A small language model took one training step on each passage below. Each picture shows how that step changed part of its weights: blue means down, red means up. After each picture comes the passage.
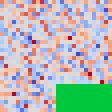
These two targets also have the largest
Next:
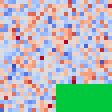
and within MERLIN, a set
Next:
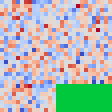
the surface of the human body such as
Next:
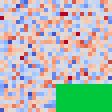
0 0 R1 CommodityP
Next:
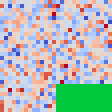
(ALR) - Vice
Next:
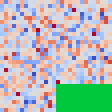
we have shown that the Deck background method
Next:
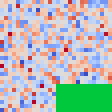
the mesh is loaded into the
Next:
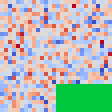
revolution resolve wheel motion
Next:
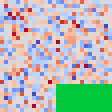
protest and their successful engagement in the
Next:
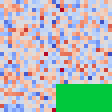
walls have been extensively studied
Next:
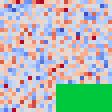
experiments, the exponent $\kappa$
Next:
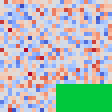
$C_{1}$ has then a
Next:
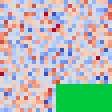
NS by \lynx. In
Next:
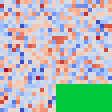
in presence of motional mode frequency errors,
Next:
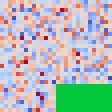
students and millions of daily
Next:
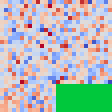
this material, thus leads to the emergence
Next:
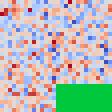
in clustering evaluations. 2. This
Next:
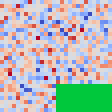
which are not written out explicitly here.
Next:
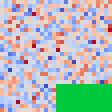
approaches to \eqref{Del} in
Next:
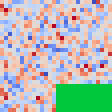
of automated tech like AI on the
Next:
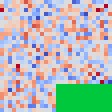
proved that any non-MHV
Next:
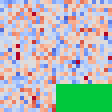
offset voltage) should remain
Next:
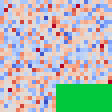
\times 2} = \frac{\partial
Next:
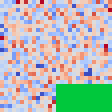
for (b) and (d) correspond
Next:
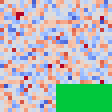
trace system (see for recent assessment on
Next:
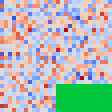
other minority groups to access
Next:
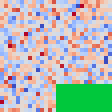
denoted by H₁ Scope
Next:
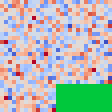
inferential and contextual based
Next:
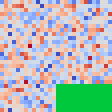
extrapolation techniques have been in the
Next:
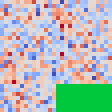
of reasoner-aid research among
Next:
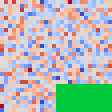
for a flat universe. The
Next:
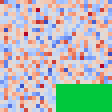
evolution of social balance and
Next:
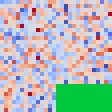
scholars include Senge,
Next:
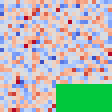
> 0$, there is a $N
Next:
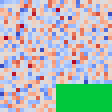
allows scholars to individually
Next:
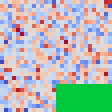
to SB₃) elemental
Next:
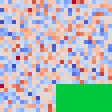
1870$, for the model parameters $\mu
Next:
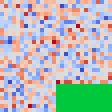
a research director in CNRS,
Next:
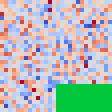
so it is no accident that the present
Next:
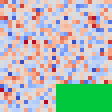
offloading. One such technique
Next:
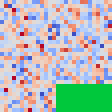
group is the only one that has applied the
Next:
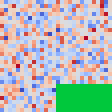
and adapted to accommodate the
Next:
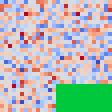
spherical microspheres, the
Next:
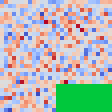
grams and a false
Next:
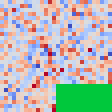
it has been applied to analyze
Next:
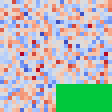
for the assessment of positive symptoms
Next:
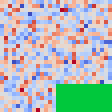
we detail the twinning infrastructure of
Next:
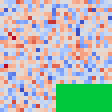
beam profile at the target station of the
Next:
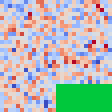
Lagos Metropolis;
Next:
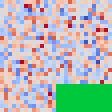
significantly reduced from literature values for bulk
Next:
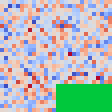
Principles for reporting usage
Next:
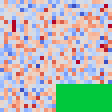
of sensors relative to an
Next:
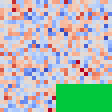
utilize the basis vectors from
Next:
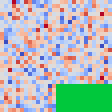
the growth and development of this sector.
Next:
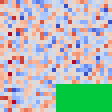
raised again. Despite the
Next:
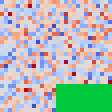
studying Indonesian as a foreign
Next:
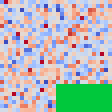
the children; negative attitude
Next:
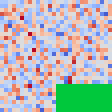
capability to switch off observation
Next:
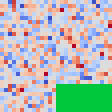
listed in the list of known
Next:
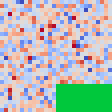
then immersed in water for 7
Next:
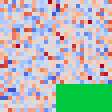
the potentiality of groundwater resource in
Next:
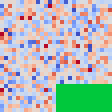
\varepsilon + \delta$ - 5
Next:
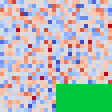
for $SO(3)$ (and thus
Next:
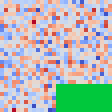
breakup and sensitivity to parameter fluctuations. These
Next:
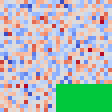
\caption{Mean and median
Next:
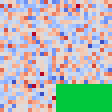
at public opinion are thus increasingly
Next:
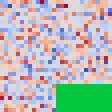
[2]. The temperatures in these
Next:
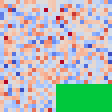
enshrined in Article I,
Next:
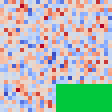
physical characteristics of the seeds were determined using
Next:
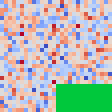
{Monthly Notices of the
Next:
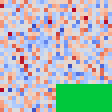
sovereign of his data. The
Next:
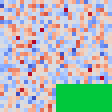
OOERs), Shared
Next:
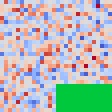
health, education and infrastructure ➤
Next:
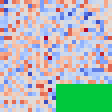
acceptable colour contrast. The
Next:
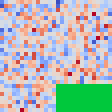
as well partial support from the
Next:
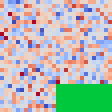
system shares the conformal
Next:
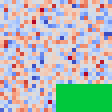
only excludes eclipse
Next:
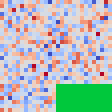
Smaller particle size is important since
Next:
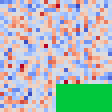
The Sobel filter is used for
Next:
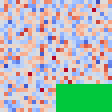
Si~III lines would have to
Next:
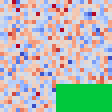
and $\delta$, and the response of each
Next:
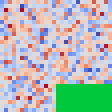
irradiation energy, as well as
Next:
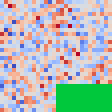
\vspace{9pt} %
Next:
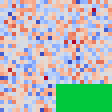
surfaces for the lowest
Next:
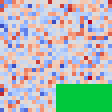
most signatures of hastatic order
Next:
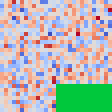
was filled with water and
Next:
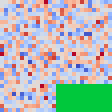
order to match the amount of
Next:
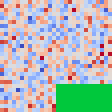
etc. The competitiveness of
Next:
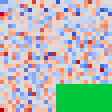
Tulsi Leaf 8.06
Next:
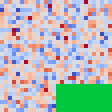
and thermal `gammas'
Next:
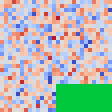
documentation, was helpful. It
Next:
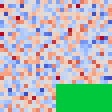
gauges available. The point is
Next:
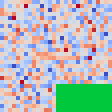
pressure on the water resources available to the population
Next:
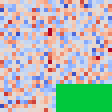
than four derivatives does not depend on the
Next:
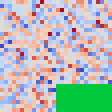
treatment). Table 4.11 The effects of
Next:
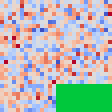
the 5\% level. CAPM
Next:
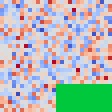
and Kolesov 2020). Figure
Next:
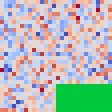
package is currently under development, and
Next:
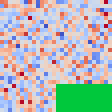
of Pardon by the Governor
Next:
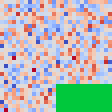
home loans. According to
